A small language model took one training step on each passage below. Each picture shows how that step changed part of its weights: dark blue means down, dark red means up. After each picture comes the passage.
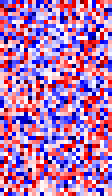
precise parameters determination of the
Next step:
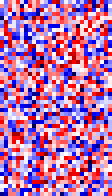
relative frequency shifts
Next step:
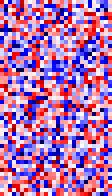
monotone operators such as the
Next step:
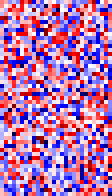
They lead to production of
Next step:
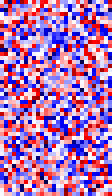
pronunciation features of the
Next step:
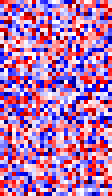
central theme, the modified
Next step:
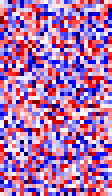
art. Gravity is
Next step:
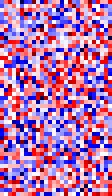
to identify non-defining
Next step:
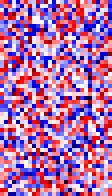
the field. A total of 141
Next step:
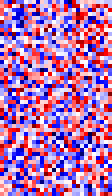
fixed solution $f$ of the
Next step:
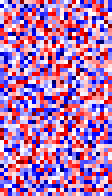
valid: \(\hrho =
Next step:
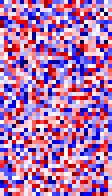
Bangladesh: a community
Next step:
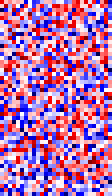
scope of initial standardization, since
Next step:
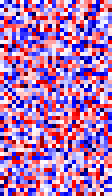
\begin{eqnarray*} \xi^+ =
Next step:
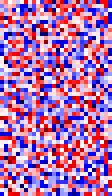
it is not appropriate to
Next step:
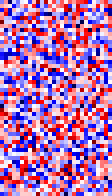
to be time-varying, which
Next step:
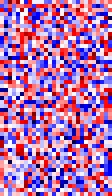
without confinement, the following
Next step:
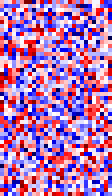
rate-limiting step of the
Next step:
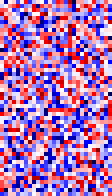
of a fixed-point for this
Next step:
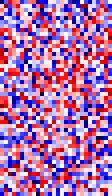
from underrepresented classes are more
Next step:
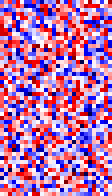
while from the evaluation side more
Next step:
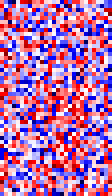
using randomization, still
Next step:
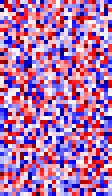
as in the above deductions.
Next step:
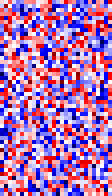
with available X-ray
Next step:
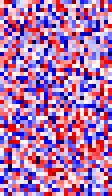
the Povzner inequality
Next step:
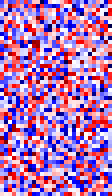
check for de-duplication.
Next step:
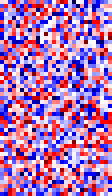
terminal state error distribution for the
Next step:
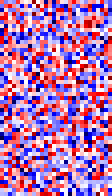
When $n = 0$, the space
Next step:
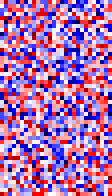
of semiintegrable and
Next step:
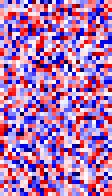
makes it easy to
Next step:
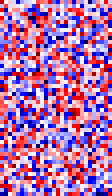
specific phases of cognitive
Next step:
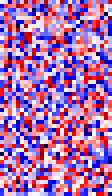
and inputs for U.S.
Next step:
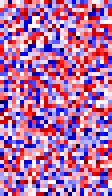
Groups MEAN
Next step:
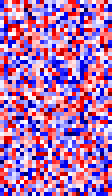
the resistivity with respect to
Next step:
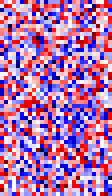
fields. Details about the
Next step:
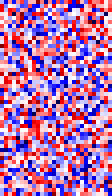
have indicated the rays which correspond
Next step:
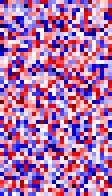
the Calabi-Yau condition
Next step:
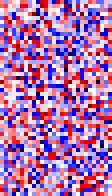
UV win 6 Software
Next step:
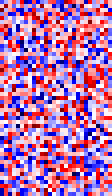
but, in any case, it shows how
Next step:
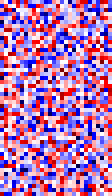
may be less well suited to
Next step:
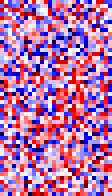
chemical potentials of edges
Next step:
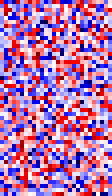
Labour Male
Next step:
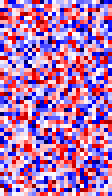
be seen that the range in
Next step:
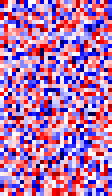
reproduced the solution of the
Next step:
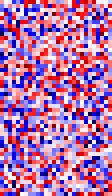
remarks} We have proved Theorem
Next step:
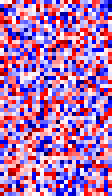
intrinsic variability in the
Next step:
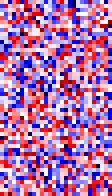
particular definitions, and we treat
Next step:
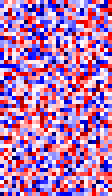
space $(X,\tau)$, the following conditions
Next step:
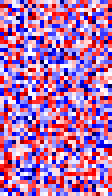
change, segregation in
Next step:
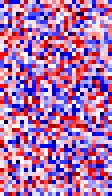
taken by the animal to
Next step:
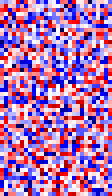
based hazard maps have been
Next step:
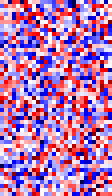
definitions of the tensors of
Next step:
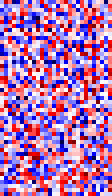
1 Source: Authors'
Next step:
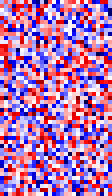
By changing the area of the
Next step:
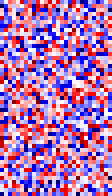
quivers. \end{thm}
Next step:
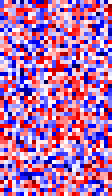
assessment, extending well
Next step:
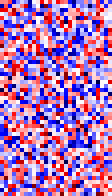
have meromorphic continuations to a
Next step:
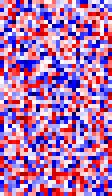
development process. Wang and
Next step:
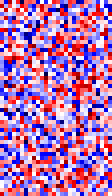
issue with its own set
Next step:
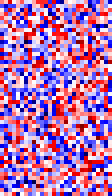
embeddings in the
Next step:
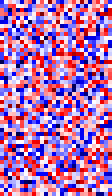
a natural generalisation of the
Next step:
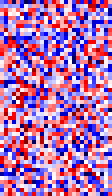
time series data for testing the
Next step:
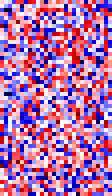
be on the case where $q$ is
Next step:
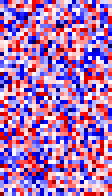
"log in", "select a
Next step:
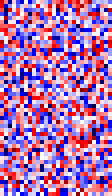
response with opposite
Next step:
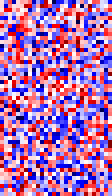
intention as consumers'
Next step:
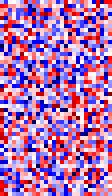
equation that is solved numerically at
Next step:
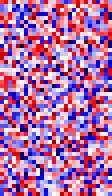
point radiation defects introduced into
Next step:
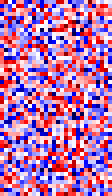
electronic, while the atomic
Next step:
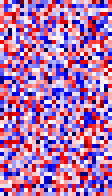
or axisymmetric and simple
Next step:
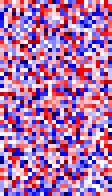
is, $\alpha$ is not
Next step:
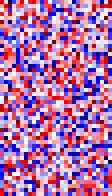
that compute SSMs directly
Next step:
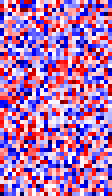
basis with lens optics,
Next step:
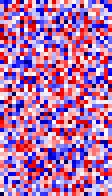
in the indirect determination
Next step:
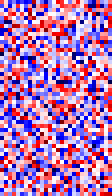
$r$ copies of
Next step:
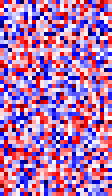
peut trouver cette
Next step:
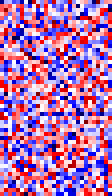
the funding landscape
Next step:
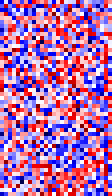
to produce the data sets for
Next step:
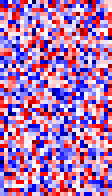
different origin, however.
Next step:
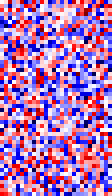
**Singh SP,
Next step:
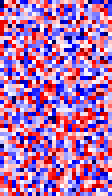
the Koszul differentials.
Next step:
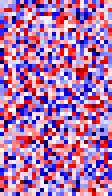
we can do this by fixing an
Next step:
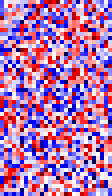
not really necessary cf
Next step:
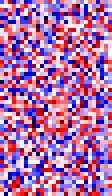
Sky Survey. We
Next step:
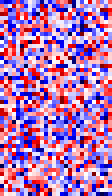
evolutionary rates of speciation
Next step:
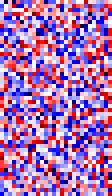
updating period $\delta_i$
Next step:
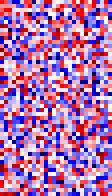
Dry HCl gas was
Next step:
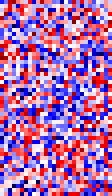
students provided the highest score
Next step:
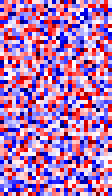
is our concern here.
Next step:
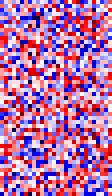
Fig. 1(b) also show that
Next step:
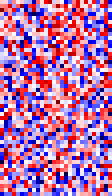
and $\sum_{\tau\in
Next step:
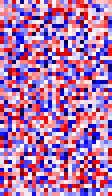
3. For the case of pion pair
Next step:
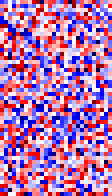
of guidelines
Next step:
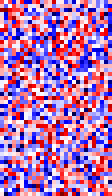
a good return loss of
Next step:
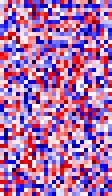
slightly different energy dependence of
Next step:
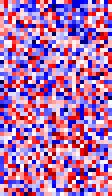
the research on complex networks, due to
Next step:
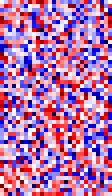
required for physics-informed
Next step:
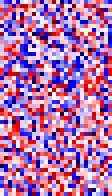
of the ideal $(l,L)$.
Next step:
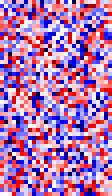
- Rotation of the document
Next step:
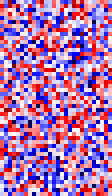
hybrid payment systems and
